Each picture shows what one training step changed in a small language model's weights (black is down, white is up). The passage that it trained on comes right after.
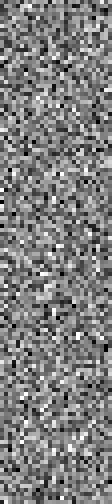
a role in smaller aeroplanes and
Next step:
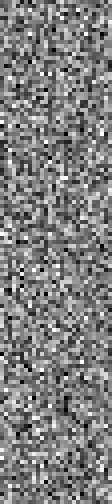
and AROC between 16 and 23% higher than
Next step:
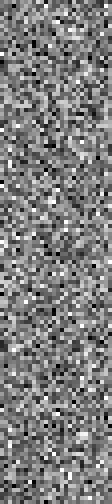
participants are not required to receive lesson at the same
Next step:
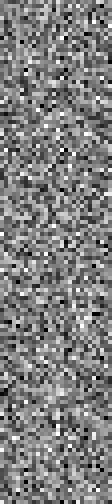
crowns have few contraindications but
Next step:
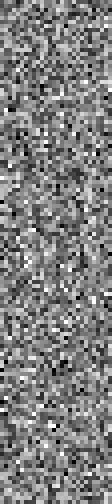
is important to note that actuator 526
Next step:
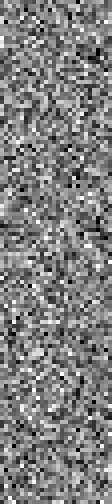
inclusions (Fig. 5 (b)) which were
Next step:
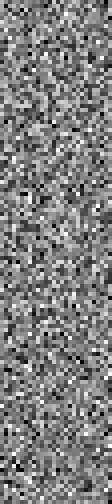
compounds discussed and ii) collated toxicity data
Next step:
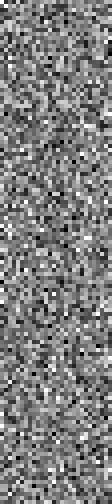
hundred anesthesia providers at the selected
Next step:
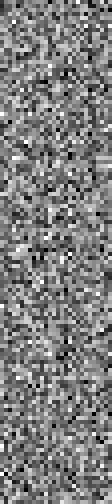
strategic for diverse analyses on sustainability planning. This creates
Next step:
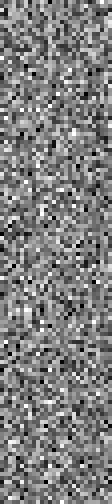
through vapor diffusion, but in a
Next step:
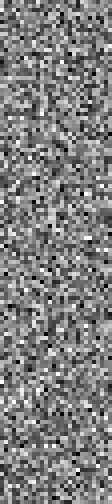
5 Beck Hopelessness Scale
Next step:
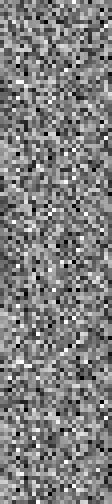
का कोई
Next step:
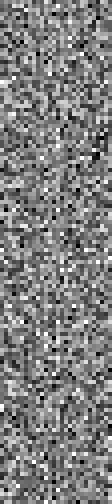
media innovation does have significant effects on copyright,
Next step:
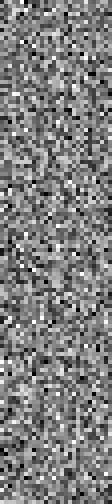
President Soekarno shrewdly
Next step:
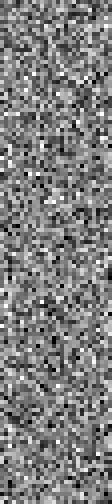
is needed. While looking at possible architectures for
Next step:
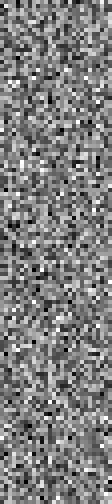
to changes to the interface) is higher. Metric
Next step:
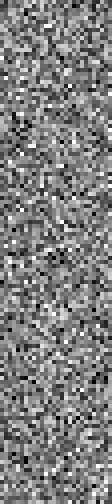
this study are included in this published article (and its
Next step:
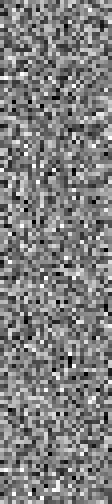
so that by the middle of the 21st century,
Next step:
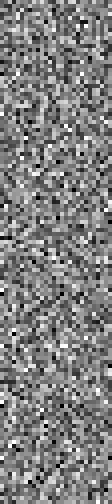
domestic law, when committed intentionally and without
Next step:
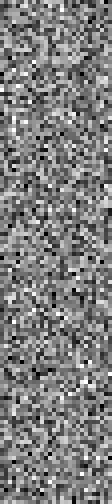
RJ, et al. Regional variability of imaging
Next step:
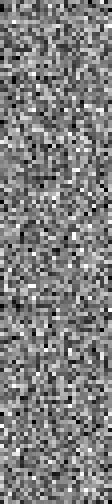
Australia. * Corresponding author.
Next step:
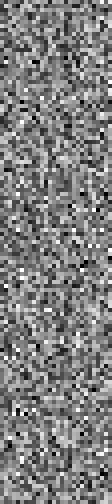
a threat to the stability of the nation state»
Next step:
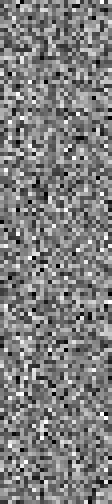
a-b ridge count in females, frequency
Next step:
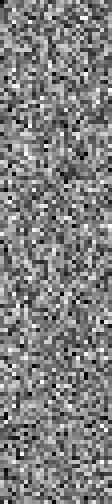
instruments, each subject to specific regulations and budgetary
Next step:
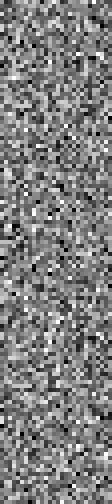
According to Jathaga Saaram
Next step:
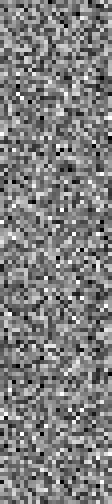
need for effective control strategies (Hayajneh
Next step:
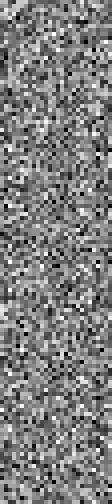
the college students in their suicidal
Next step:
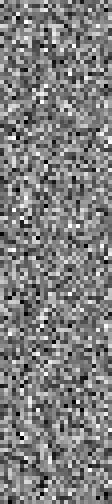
biogeochemical cycles, example water, carbon,
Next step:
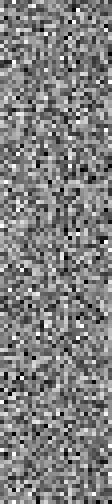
“Cost Reduction through Integrated Design and
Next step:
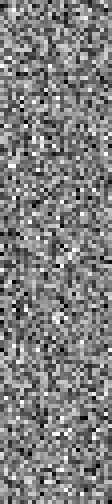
higher than that reported in the Damascus
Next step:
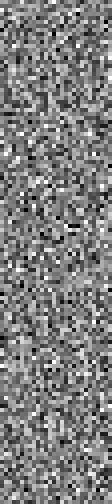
to defining what are your *crowns
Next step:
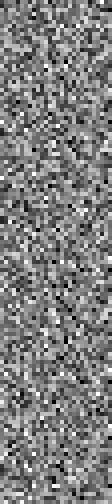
content planning and staff assignment to organizing experiential
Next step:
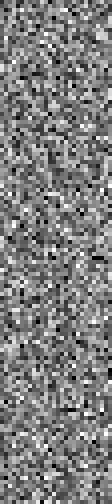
school SES and neighbourhood deprivation**.
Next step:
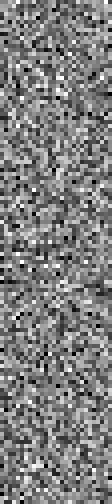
V Velocity of water (m.s
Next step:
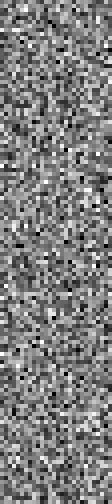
been set to be **3 m/s with
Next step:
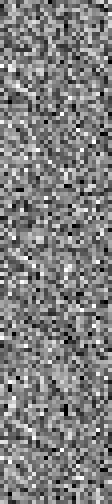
very likely for it to be very close to the population
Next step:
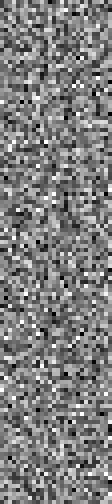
and country to country. Some milk is dried and
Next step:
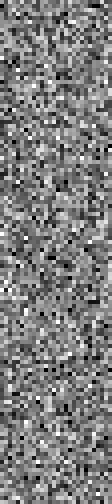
maximum extent. It can be noted from technical efficiency performance
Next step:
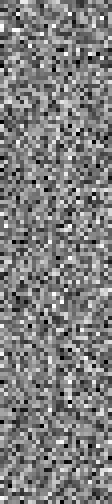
The final mirror-to-normal
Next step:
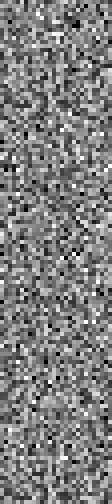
in the journey to enlightenment and
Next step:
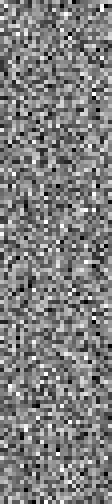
compliance; instead, they try to convince those
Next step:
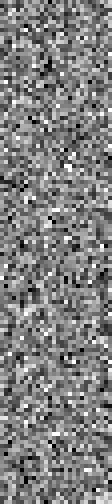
more incite with a precision recall curve as described by
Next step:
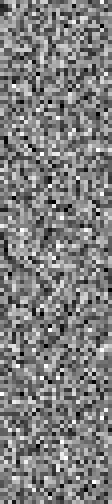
there is a no significant difference found between male and female
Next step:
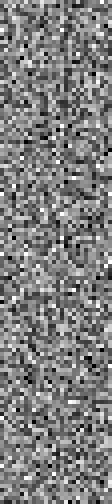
a valuable source of bioactive secondary metabolites such as
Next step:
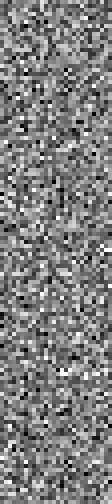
addition, measures of various items from the balance sheet
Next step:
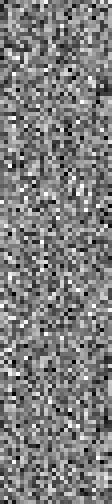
the total respondents expressed unqualified agreement, while
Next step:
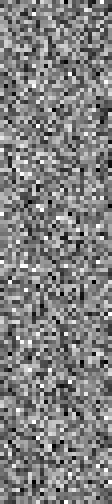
compounds are composed of three elements, 1) a recognition
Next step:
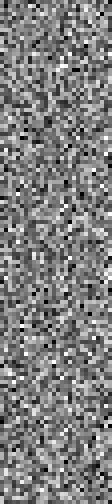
and the single-labeled data objects in
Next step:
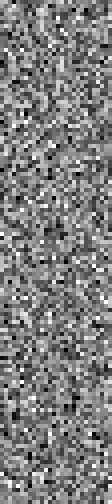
Lexical Data cloud. We presented also briefly
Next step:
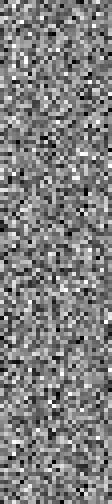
Belted and New Zealand Whites. Supporting
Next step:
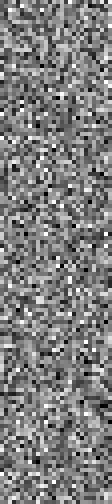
Main roads, highways, truck
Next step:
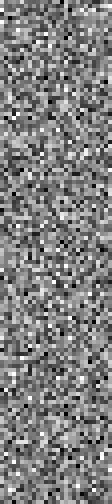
a few words about ARCUS to this issue of
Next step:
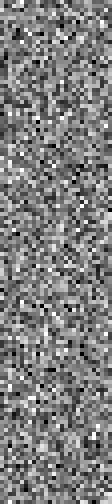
the long Barrow. It is just 300m
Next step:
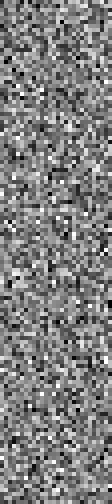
& Kibera, 2019). Although many definitions
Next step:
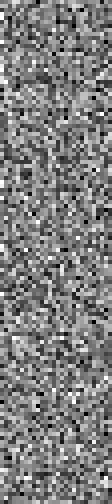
rhetorical and poetic device in English
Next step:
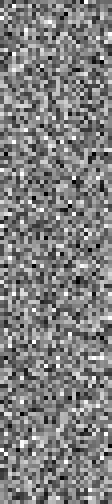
not have sufficient capital to absorb insurance risk
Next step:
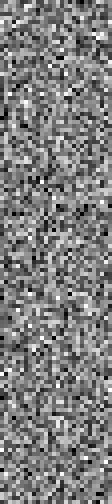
ECOB. Conducted experiments:
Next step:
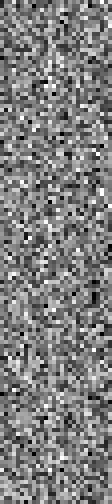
visions and renovation, human resource management,
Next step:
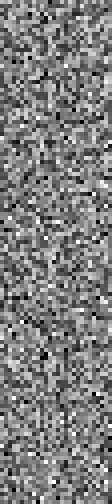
of the whole process seemed: (from very long
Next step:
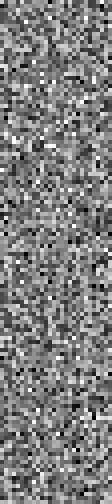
fit of the model shown in Table 1 was
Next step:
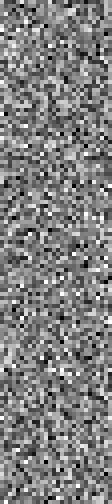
first applied for determining the optimal OS, location and
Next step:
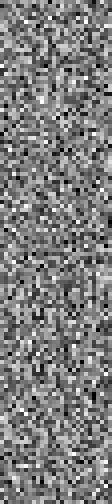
confirms a decline in photogeneration within the
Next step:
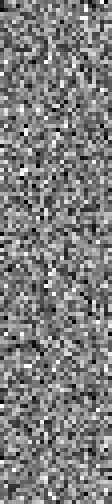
Design The main objective this aeronautic application is
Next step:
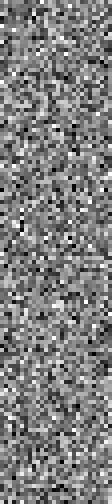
low interquartile range for most purposes indicates that
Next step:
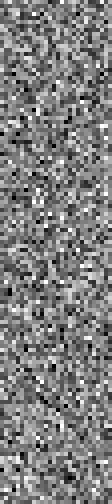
difference is master data or hierarchy provisioning for the
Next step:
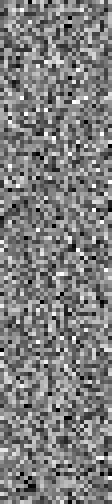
as well as active didactics able to involve the
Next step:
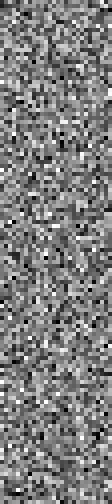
technological innovations applied in physics learning and their impact on
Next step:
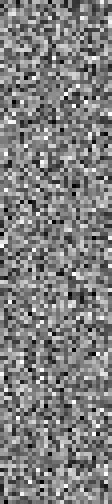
to a 3 part survey; Section A is about their
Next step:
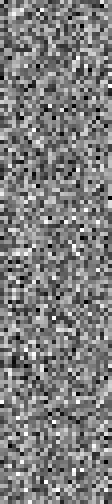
not normally distributed. Based on the assumption of
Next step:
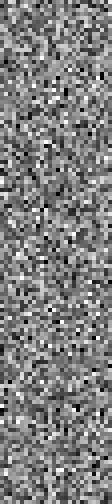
PN junction in this circuit, and they are
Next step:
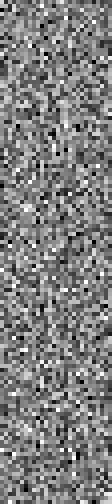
the “Up and Go” test and the degree
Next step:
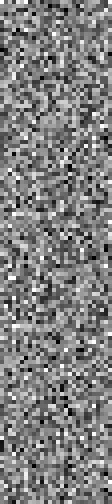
excitement from where I left off."
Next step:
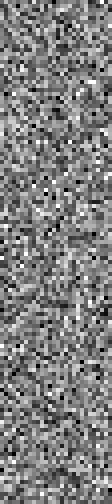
execution/data plane (also encompassing a
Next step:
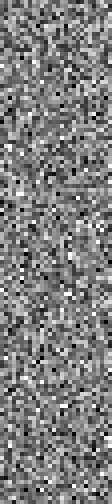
are researches that examined the use of physical force and
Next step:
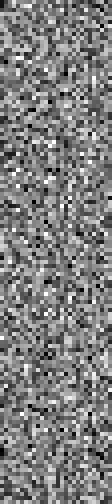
Result of questionnaires regarding attitudes toward reading Statement Mean
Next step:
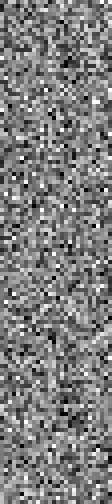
improve digital literacy among various population groups, including women.
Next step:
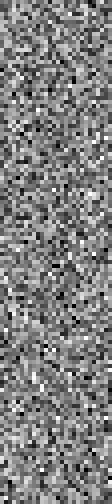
Regional head elections can open up space for public
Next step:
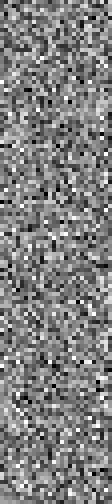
\mathbb{K}^{\mathcal{N}}$ if and
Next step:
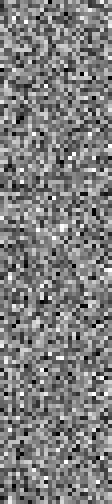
reduced in the actual cure phase to reduce the temperature
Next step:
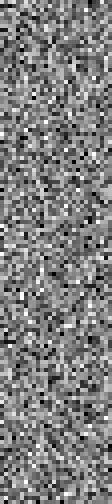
CTS-2010 compliant multi- city
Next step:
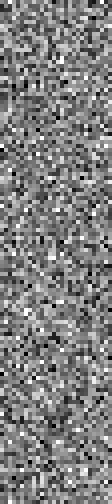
wind flow pattern is almost same in all cases of
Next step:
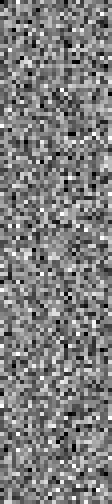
a classification framework for finding the compound words from a
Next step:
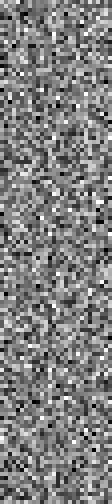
solution of sulpho-*m*-cresotic acid
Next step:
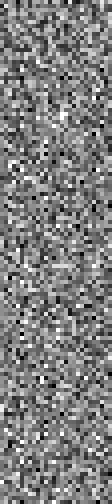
to improve the physical health, reduce stress, and improve
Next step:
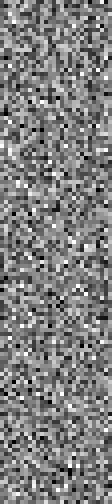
Austria, Hovedstaden in
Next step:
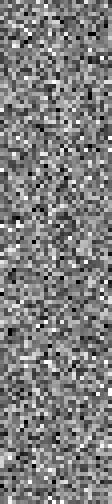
family (on average, around six children). Their
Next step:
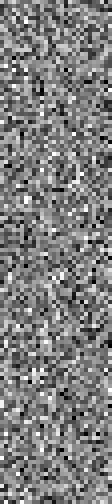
thin white lines. The background color transitions from light green
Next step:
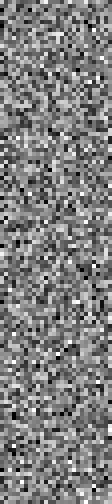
joining the employer community. Table 1
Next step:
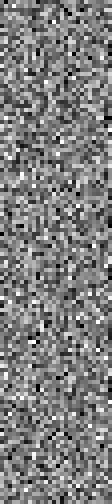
from being “informed”. 3. The
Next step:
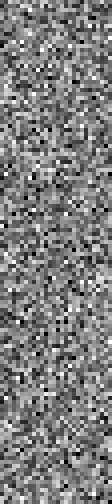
c) a neutral molecule Many researchers synthesized the
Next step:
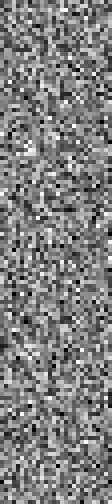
and determine the mediating role of wellbeing.
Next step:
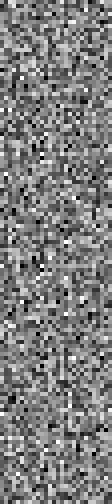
Some of the class regions overlap each other. In
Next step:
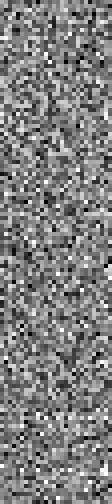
g and first mode of natural frequency is concerned.
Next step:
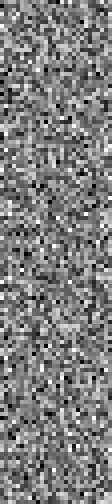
fixed task offloading baseline algorithm [21].
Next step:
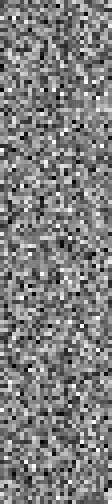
been questioned. While splitting texts into
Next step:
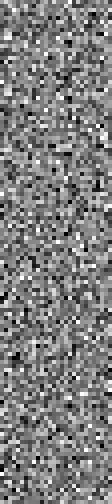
remedies for actual breaches. Section 75
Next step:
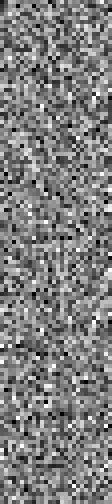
understanding on the side of back-office employees in
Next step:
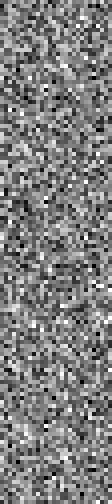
user responses and activities to further improve and develop the services
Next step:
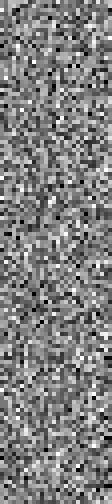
air collector and the kiln into a single
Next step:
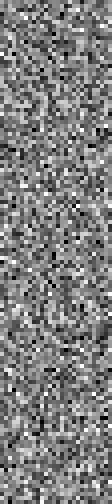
sense that the students they teach have achieved very good
